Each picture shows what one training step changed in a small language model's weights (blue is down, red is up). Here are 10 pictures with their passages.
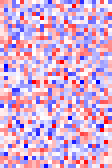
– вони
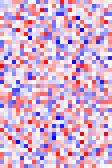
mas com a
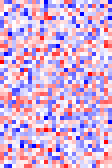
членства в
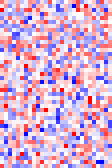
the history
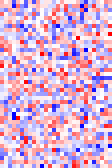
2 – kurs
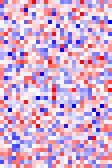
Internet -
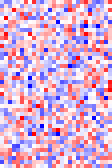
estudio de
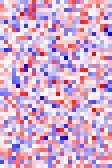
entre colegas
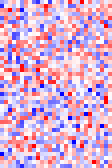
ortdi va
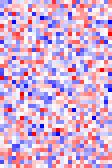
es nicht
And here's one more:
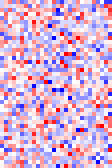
M., Gama
